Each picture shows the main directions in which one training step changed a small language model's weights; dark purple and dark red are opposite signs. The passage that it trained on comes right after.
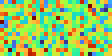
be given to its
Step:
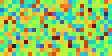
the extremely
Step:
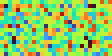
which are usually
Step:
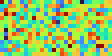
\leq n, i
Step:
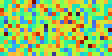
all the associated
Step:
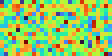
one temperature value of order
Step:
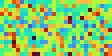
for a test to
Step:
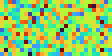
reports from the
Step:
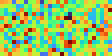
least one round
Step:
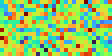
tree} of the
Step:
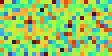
indicates the exact
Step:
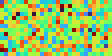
To separate the
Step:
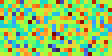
colors country
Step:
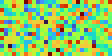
$\gamma$ will be
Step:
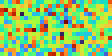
the parties share
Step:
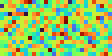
is openly
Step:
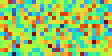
scale $l$,
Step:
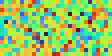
the temperature of the
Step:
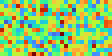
to its generality for
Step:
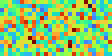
of the ratio between
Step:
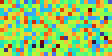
dependence of the density
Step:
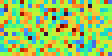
a PN of that
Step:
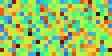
is correlated with
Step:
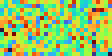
of lensed background
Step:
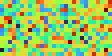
is nearly the same
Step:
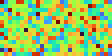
The configuration
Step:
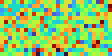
the asymmetry of
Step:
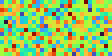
the wave nature of
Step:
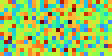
resonant with an
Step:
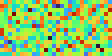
suggested by
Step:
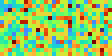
made in two
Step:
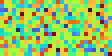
the proof.
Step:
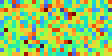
dynamical scenarios
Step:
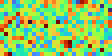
there exists a
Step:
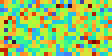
the Higgs field
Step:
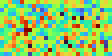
of rotation rate with
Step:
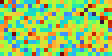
equal parts,
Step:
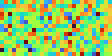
when the electron density
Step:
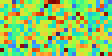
previous assumption
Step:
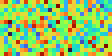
canonical pair
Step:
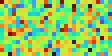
components provide
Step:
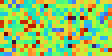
results in up to
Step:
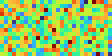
as the pole in
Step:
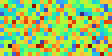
as a function of
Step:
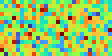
to be detected
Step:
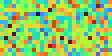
producing three
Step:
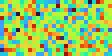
This can still
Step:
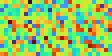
excited state.
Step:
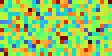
will be generic and
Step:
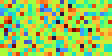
is because inflowing
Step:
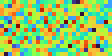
is $\sigma =
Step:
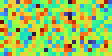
| Fixed Volume
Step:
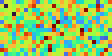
and longer bond
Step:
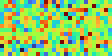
avoiding H
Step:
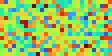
error, test of
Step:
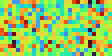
of ordinary
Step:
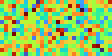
make ionic
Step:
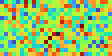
shifts for the
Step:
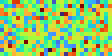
have been extracted
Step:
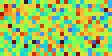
publications and
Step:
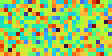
dS} So
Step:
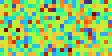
assume that the interaction
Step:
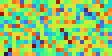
in each of the four
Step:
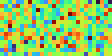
multiplied by
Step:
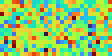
in terms of an
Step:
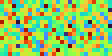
extreme values of
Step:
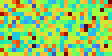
as shown in Fig.
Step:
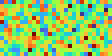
be a star network as
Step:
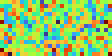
and covariance
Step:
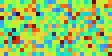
This gauge is
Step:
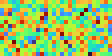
with the amount
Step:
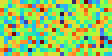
of both electric and
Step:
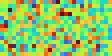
\ee Our
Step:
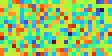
of the final
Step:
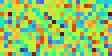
where it offers
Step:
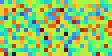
hand side is
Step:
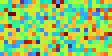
(which is time
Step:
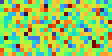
regime where the
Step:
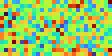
shows the normalized
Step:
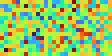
called them the
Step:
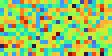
of carbon
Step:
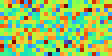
$N$ is the
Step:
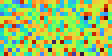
in the numerical work
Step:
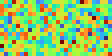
is attributed
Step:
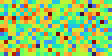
maps (iv)
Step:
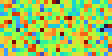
will be a very
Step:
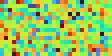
The GBW model
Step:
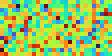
align with the
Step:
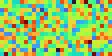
of the cut and
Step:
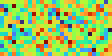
in ascii
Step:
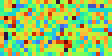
matrices which
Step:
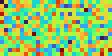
also seen as
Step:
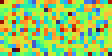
electron magnetic moments and
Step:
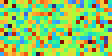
filtering out
